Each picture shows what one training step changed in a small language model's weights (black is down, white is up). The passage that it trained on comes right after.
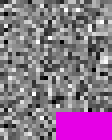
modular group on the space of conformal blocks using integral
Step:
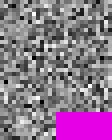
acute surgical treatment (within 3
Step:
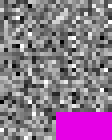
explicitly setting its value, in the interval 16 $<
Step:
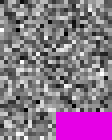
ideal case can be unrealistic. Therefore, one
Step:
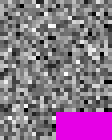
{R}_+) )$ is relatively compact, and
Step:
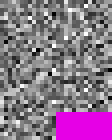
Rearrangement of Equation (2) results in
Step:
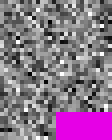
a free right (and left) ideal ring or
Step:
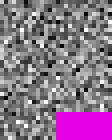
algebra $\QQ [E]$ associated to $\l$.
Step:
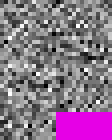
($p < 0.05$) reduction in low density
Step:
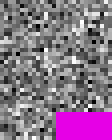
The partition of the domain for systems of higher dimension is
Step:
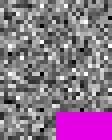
decomposition of the starting material. However, reaction of complex
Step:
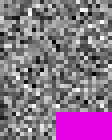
\\ \indent The Titius-Bode law
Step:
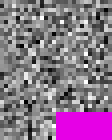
work to ours is that of Jauslin,
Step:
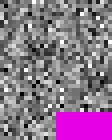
from basic geometric considerations done in the present paper.
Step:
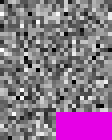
(0.005 mmol) and a few
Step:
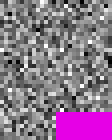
the animal [1] Several studies have
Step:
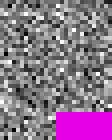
DR Longo-Mbenza
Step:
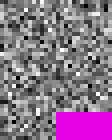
to an additional condition expressing the parallelism of one
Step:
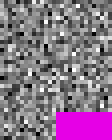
places for breast cancer to spread are the
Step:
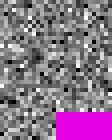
derivative zero $\xi_k$ of $q'$
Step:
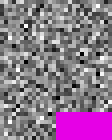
that no two adjacent vertices have the same
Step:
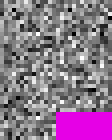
analyses for each target are provided below. In particular,
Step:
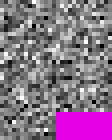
where $\dot{N_{\rm ion}}$ is the
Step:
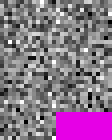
the resulting systems are significantly more amenable to
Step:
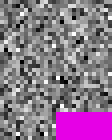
example for which the number of boundary conditions necessary vary along
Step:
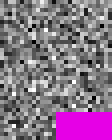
the restriction of the canonical one-form $\omega$
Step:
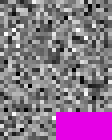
parents, or 43% of the total number
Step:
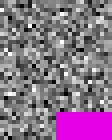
By the definition of the curvature form we have
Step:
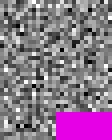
results can match the oscillation in phase for a long
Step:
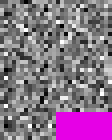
situations. The author explains that learners develop
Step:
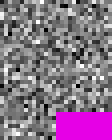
in Table 2. While multiple field reversals along
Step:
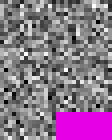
which only the number of extract threshold value two or three
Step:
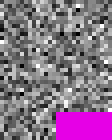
and give a complete set of representatives of the these
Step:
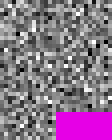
questionnaire could be very long and contain many
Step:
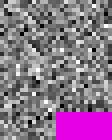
row-standardised distance band weights matrix was
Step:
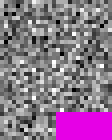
are based on ion-counting techniques: the
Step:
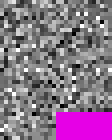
mixing will reduce the strength of the flaring, and
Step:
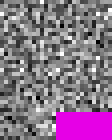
society. in addition to this, and apart from
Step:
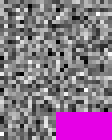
national unity, it is expedient that every
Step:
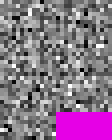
\\ \hline Item\_id & bigint
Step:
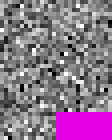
which distinguishes different momenta spatially overall x. Thus
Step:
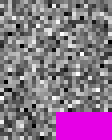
affinity (Figures 3 and 4). This
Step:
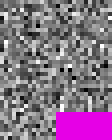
\lambda(i)) &\text{since
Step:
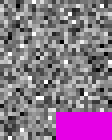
can calculate the rate constant of every reaction and the
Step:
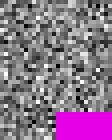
recommender systems, which are sensitive to discrimination
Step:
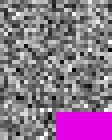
breaking down barriers and stereotypes
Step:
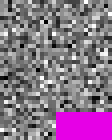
3. 4.3 Generalization In the previous
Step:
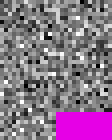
technique" [40]. This method was used to treat
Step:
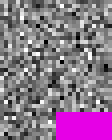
The web of duality relations can be extended by
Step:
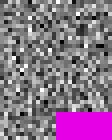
semiclassical regime $\langle H
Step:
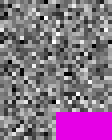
it LALR(k), according to the k
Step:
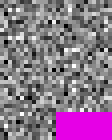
vehicle substitution by the operator rather than a
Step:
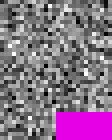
second model, which is considered in this paper, includes
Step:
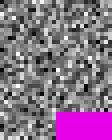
of an exam, we give our students three assignments
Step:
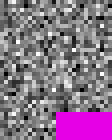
power spectral density $\mathcal{N}_\circ$
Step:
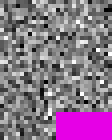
suggested the use of floating microsphere to avoid the
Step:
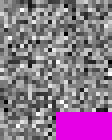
*Sida* species, of which 89
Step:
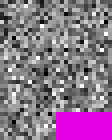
Cooperation; **13**, Implementation and
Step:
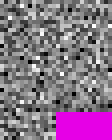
communication process that seeks to determine "if I do
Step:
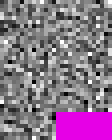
in the introduction, the main arguments follow the proof
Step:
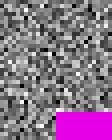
extra and ultra high voltage lines are incorporated to
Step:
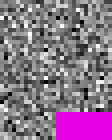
different extents). This domain is not in the
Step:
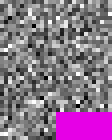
18.2 dedicated to the outreach
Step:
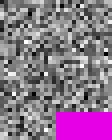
of baselines in XAI research.
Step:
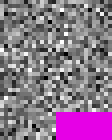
new action contains standard general relativity and matter fields with
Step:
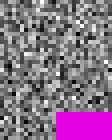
the orientation of $Spun(K)$ which makes
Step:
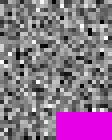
the set of points where the Killing vector field
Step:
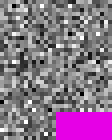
minutes several times during the course of their
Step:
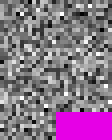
a system of quasi-free fermions with periodic boundary
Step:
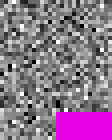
half an hour for the regulation to proceed.
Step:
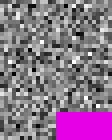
lack of standardization in the fields of tender management
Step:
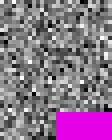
natural transformation. So we have a functor \[
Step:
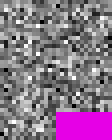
\hat\phi(\hat x - \hat
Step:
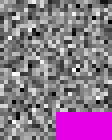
was diagnosed in the presence of a serious
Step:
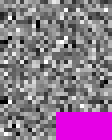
Act, 1927 Consolidates the
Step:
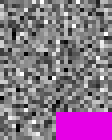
to help the students” (Teacher)
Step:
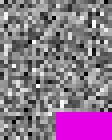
\newauthor Junyao Li$^{8}$,
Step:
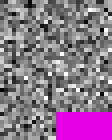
non-magnetic microstates (the decrement of
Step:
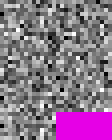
for other candidate items. In order to
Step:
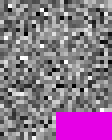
Harvest Losses 1.574
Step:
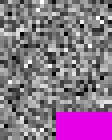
the surface, which were connected to a manometer
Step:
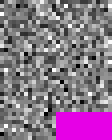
and/or water in the hatchery, or
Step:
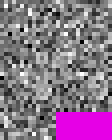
of applications including engines and reentry thermal
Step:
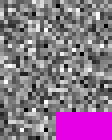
with hadronic decays $D \to K
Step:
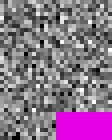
function \cite{Ciesla2017}, so after
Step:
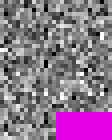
operators. The monitoring circuit gives inputs about
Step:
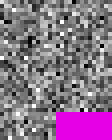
note that from Eq(\ref{Eq4}),
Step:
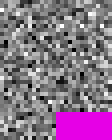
Since the number of strata is finite, the intersection
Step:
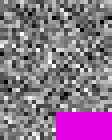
crop in our diet. Potato
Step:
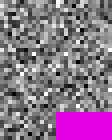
position are really proton tracks out in the
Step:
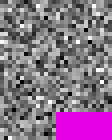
large and $\eta$ sufficiently small, there is exactly
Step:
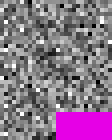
established. Throughout this section, the solution set of
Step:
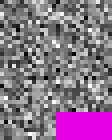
and minimum in the first derivative of the image. -
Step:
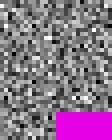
Nor is it possible to measure a gradient.
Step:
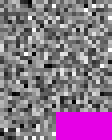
semi-definite (non-zero) $n
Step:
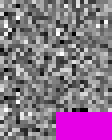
characteristics are tight together according to some kind of
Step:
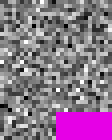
the triangle $A_1OA_2$
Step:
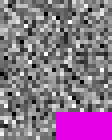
Comparison of a nonlocal metasurface implementation studied
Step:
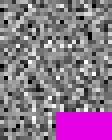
then naturally stratified by the multiplicity of points
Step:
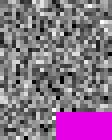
the quotient topological space. $\blacksquare$ Furthermore,
